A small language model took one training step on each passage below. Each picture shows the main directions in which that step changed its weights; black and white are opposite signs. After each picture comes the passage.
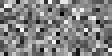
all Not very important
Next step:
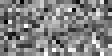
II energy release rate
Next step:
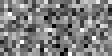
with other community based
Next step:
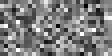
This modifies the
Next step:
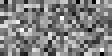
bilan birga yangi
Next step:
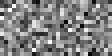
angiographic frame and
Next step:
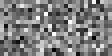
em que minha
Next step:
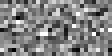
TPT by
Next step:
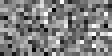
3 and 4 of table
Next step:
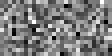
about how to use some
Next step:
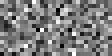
Model Configurations
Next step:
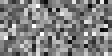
information to be extracted on
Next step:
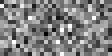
studies. To define the
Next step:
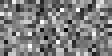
improve the switching
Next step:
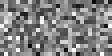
with any other photon in
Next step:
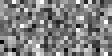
when and where the women
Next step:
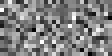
the Case for
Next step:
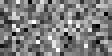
of participants Patients
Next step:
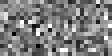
and remains today a
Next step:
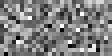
vol 6 no.
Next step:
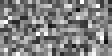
this by tuning the
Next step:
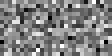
que existen en la
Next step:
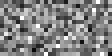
cuenta ni su
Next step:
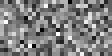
emissions generated by the wind
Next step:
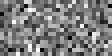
also highlighted the differences
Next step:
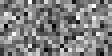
form basis set for
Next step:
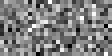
to billions of
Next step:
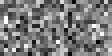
of the IEEE International Conference
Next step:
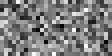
the fact that the
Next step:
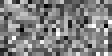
and $\phi$ the
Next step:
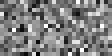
Good Fair
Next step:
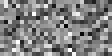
IJIE |
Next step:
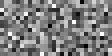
a casar-se
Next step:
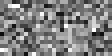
and the modulus of
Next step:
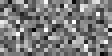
the higher molting
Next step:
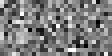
A., *Metody
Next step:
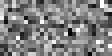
direction has {\em
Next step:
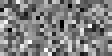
the field. Based on
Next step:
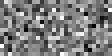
and 3rd layer
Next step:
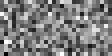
of proteins. The
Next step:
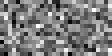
of the culture,
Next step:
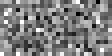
order to achieve the goal
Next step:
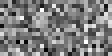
is embodied
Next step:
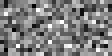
subunits and the
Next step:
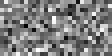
rivojlangan tizimga
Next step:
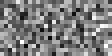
this domain receive a
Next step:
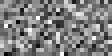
the first simplified
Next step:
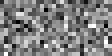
D2 line, and
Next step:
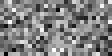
the Q-ball
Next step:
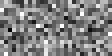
a systematic way. This
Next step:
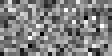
read in the approximation $
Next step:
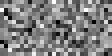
different length and temporal scales
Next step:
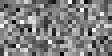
example for students Interview
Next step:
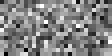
should be available for
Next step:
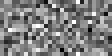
de vegetación
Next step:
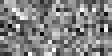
0$ the term is
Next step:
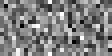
of this study is to
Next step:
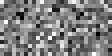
a5 concentration of
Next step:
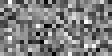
in the West Med
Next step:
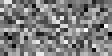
natijalari shuni
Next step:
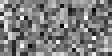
expanse of
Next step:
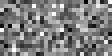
background of the case's
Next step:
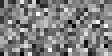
when necessary and sends
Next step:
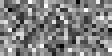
low $n$ samples
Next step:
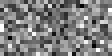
yo le doy al
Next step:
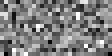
of the oscillators coupled
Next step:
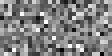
literary skills among that
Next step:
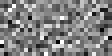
have been extensively
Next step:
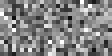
Teachers and
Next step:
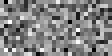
ta'lim sifati
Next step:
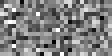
Ethical approval
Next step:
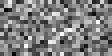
publication Not
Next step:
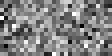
then \bea
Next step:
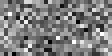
notable diferencia en
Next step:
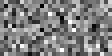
of patterns that are
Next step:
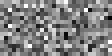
ambos lados
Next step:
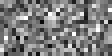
which were sent via
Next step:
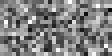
waste into soil and
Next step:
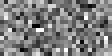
read and agreed to
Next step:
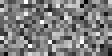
It is a general feature
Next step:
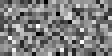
locales con criterios
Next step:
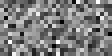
why incidents occur
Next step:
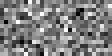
Of Fiber
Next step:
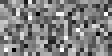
thought of as an
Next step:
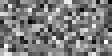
than 75% of
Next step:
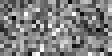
2. Building
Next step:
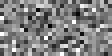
mendalam bagi
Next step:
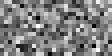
y la naturaleza
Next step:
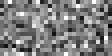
with tensile and
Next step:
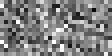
width 0.7pt
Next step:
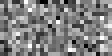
due to the economic impact
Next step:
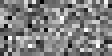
magnetic susceptibility
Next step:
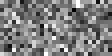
el escenario
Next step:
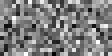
de normen baseren
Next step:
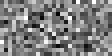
The results indicated that the
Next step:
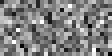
that remains surrounded
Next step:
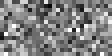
is $\int i
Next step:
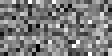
os desafios
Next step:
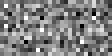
child. Then he
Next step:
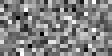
Aerosol Research
